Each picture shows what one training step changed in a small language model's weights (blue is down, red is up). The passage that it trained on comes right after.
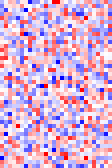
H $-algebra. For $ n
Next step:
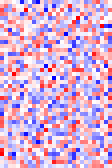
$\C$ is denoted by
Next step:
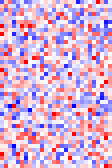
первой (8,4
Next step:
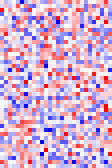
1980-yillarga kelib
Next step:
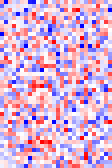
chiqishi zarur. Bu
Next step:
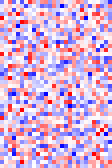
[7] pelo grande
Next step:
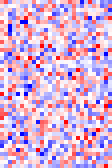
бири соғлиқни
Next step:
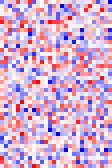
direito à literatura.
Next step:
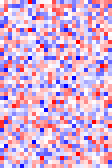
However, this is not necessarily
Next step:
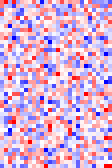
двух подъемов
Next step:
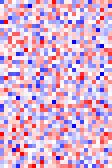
{diagonal entries
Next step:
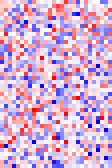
parameters among the material moisture
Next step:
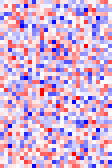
o'pka florasi
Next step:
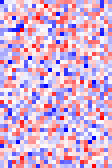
filled Julia set is
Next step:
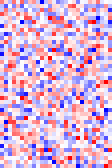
юқори зичлиги
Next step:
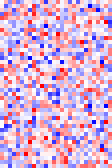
Childhood Education and
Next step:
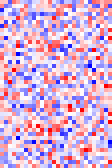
Estados Unidos con presencia
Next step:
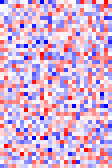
and Research*, 3(2),
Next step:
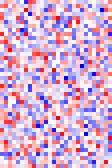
of Russia / S.
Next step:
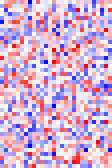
muddati shuncha
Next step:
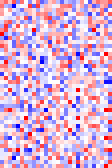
с конца XX века
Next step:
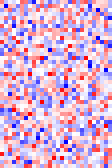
the problem. Therefore, in the
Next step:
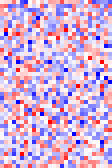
with polynomial families, and the
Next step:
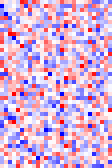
of $ZFC$ with
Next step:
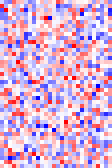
= white, draw =
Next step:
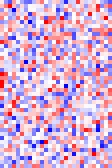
follows. The underlying space
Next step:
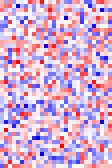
usage in improvement of
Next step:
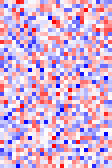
exploit a different concept
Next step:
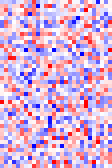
taqdim etadi.
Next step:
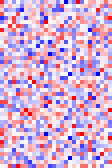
but the total space $X$
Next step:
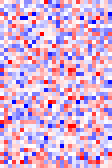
og'zaki va yozma
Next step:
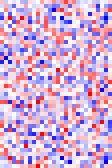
using a similar idea as that of
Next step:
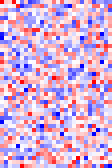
existence of $\Sigma$ when
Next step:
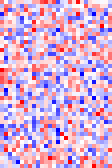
vecindario de la
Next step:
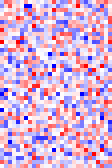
decomposition of $\rdm,$
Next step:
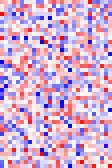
locally $C^2$-smooth
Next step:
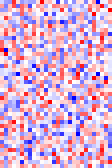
la présence de fer,
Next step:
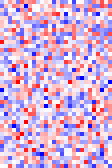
solution of $k$th
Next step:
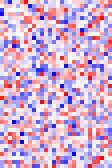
%was defined, but is
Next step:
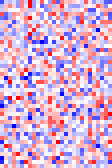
di soli due diaconi
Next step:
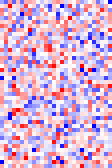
no âmbito das
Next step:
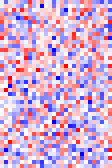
iluminado outras
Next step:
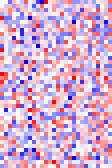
form. The reader is
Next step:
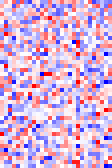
нам решение про
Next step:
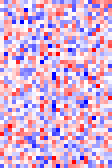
va moliyaviy hisobotda
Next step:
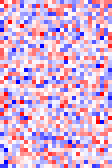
proposed classification methods based on
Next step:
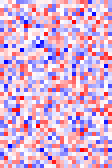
ainda tem, papel fundamental
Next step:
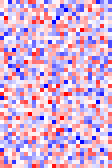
descamación. Estas
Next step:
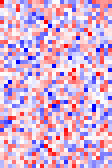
so'zning qaysi
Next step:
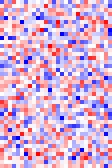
a sua formação. Essa
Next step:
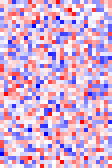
horas, pelos
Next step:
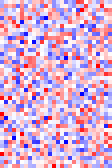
information from the available data.
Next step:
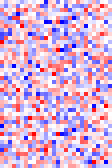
opadowych i
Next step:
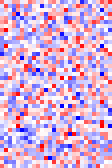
Previsto 100 Atual
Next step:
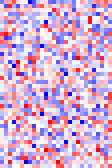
any Dirichlet characters, and let
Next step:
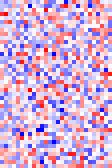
since we can immediately conclude that a
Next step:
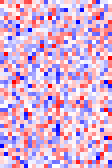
tanto en investigaciones como en
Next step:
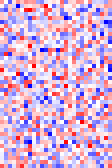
section, we consider counting gradient
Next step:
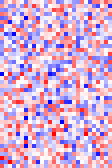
such that for any $S
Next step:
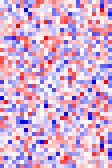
variety. Then we have the
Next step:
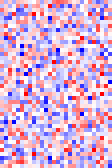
\widetilde{G}_j +
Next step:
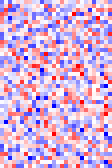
ve Sakarmeke
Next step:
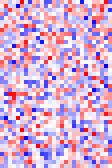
yang terjajah untuk
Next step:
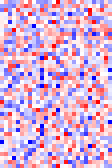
uning fikrini ochmaydi.
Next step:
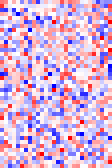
derivation $d_A$
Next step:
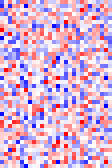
of Education of Medical
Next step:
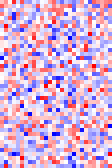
ularoq, O’zbekiston
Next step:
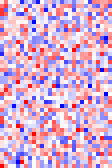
$\HH.$ This state is
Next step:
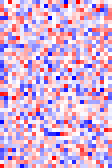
be $0$, which results in
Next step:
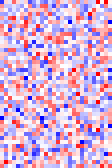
qu'il existe une constante
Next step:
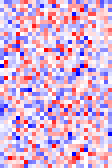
range of net loads where
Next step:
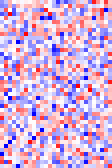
for the K\"ahler metric
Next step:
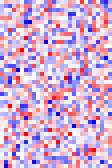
black tokens in
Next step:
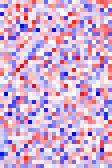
necessity of conditions (4).
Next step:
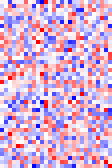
C. Tekin and M.
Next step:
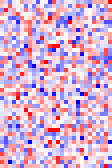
Grupo de trabajo de
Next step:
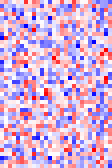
\ref{komu} in
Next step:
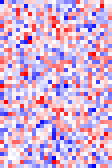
model for a random element rather
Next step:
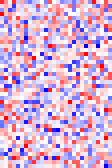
анализируется роль
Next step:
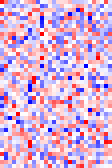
_i^\eta \ast
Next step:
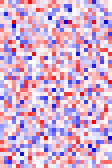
– Toshkent: Fan va
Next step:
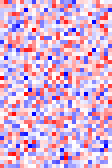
natural to ask about the minimum
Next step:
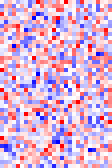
higher plants of the Denov
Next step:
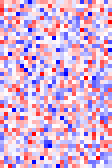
qon bosimi darajasini
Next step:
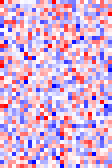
method $f_{\theta}
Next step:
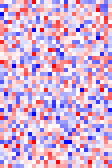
level problem and fixed for all the
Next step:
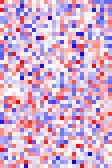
{\mathbb 1} : \gamma
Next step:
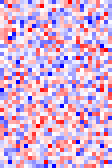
nonlinear Euler sums of order
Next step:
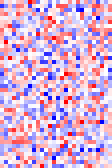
students' knowledge,
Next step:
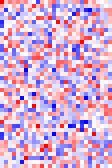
memperkuat ingatan
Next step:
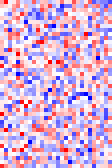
altri ambiti, a
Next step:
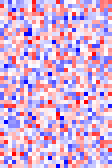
sud qarorlarisiz
